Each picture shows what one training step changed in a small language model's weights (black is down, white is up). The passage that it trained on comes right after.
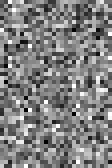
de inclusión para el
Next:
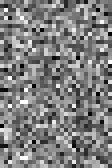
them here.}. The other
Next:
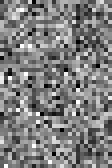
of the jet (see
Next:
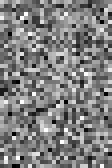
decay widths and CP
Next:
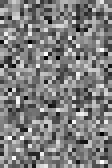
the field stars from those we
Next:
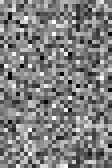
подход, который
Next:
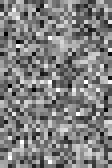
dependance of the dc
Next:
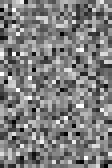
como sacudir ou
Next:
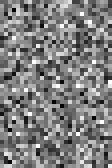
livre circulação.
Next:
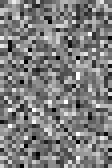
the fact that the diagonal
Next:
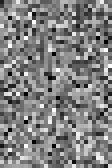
about the same scale. The
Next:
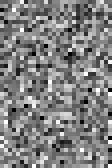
entre o externo em
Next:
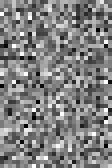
values of both $\ell$ and
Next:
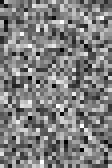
short lifetime,
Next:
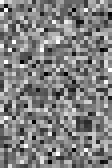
entropy can also be obtained by the
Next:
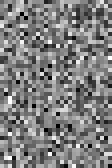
in the hyperradial
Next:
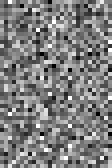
ular osonlikcha
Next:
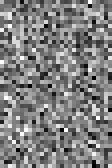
constatação dialoga
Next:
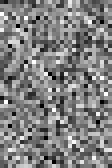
offset $\tilde{y}$
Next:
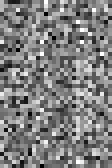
40f, allows one
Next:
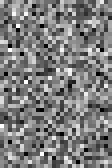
upper and lower bounds of
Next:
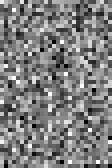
*in dubio pro
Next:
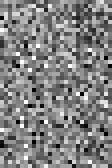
to $\tau$. The range of
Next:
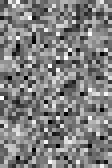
that gives the ground energy of
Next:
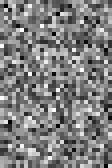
sensibly longer than the
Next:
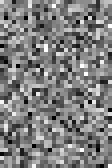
nº 8, não
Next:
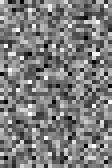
e aprendizagem de
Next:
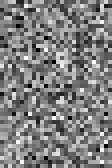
tym powojnik
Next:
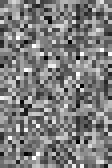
the structure grows in a
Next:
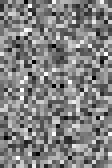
ustuvor sohasi
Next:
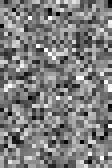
quadrature of a light
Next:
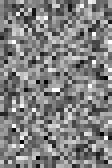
contact angle follows from
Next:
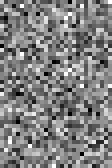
cafeína es un
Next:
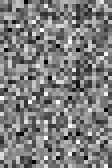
trabalho em grupo. A
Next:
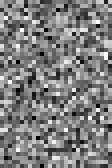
fact gives an important insight
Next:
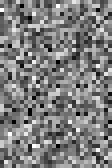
the energy flux and Unruh
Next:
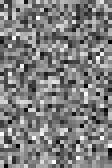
conservation and the rotational
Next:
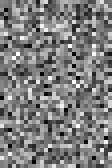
(blue) and its phase
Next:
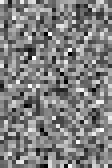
II se ocupou em
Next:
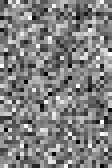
that depend on the algorithms used
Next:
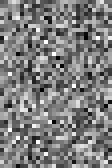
the form \begin{equation}
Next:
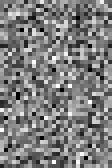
synthesis allows
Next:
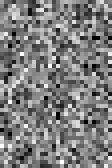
and thermal noise. This
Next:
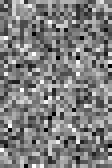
distort the results derived with
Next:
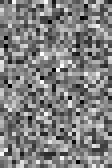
(bazilik) -
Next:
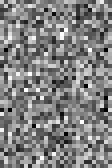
littérature sur la
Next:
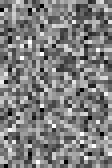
expressed in terms of
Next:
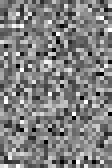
dan efisien seperti
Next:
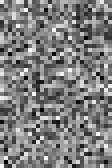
insights while introducing
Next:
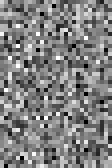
University, Cardiff
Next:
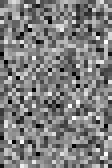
the stationary version,
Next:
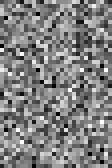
cyclone flows
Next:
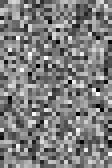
the unique time reversal
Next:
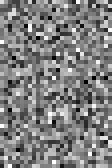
Conferences. – 2021.
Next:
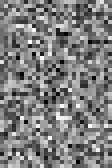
macular pigment
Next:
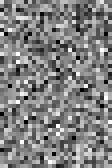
properties of the local galaxy population
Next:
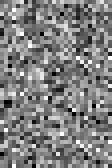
en contradicciones cuando
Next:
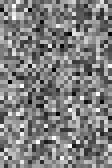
work, one easily
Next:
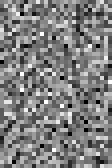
berupa desain body
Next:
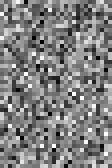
knowledge, there are no
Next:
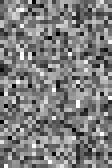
of the method studied therein
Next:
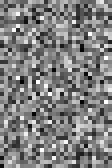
kishilar o'zining
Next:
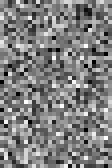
being done and the work to
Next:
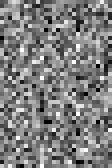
the possibility can not be
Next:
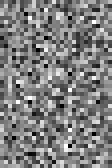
tengi yo'q
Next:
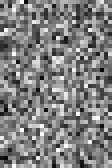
acerca “ Dos
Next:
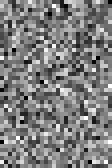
happens at a
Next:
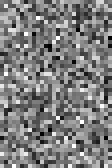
plots the transition voltages
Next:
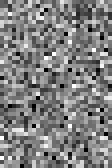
as minimum reheating temperature
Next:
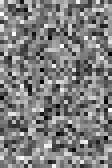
spin density and shear.
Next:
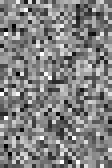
under the substitution
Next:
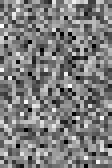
not enough to expel
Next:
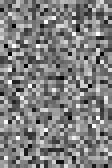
model, and {\bf A}
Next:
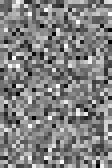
mass ratio is that derived
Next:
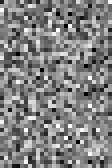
X Per to search for
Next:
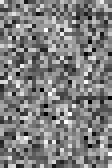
roku [Year of
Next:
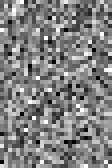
concentrarea optimă a
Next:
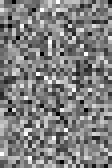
quantity and quality
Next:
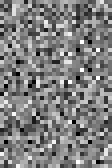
cooling fields. For
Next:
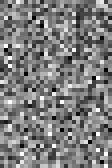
particular cosmology, the
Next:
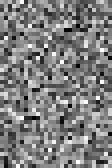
referenced above. In the
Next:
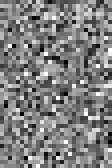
\(CC BY
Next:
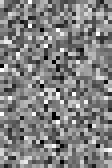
SM through the predicted cross
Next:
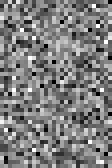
additional factor explicitly
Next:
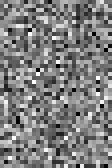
m from its production point by
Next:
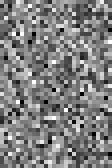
declare that they are relevant
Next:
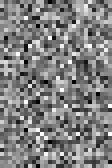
\end{equation} The
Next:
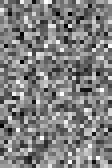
sebagai indikator
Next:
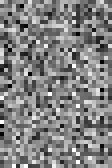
народов Средней
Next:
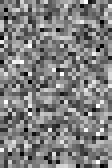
equations (by considering all the
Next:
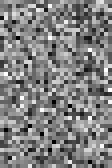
to another, though this
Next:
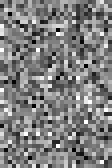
природных очагов
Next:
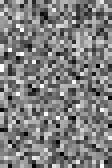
effective coupling implies that the
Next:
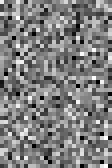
efficiency -- the fraction of
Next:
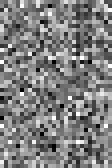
Bina Sejahtera
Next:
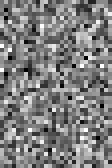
(39). Then combining
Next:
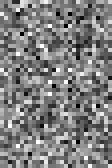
sejam populares e
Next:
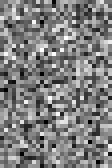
practice, and sustainable
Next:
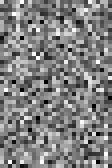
original series can be obtained
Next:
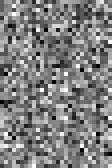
for security; it is
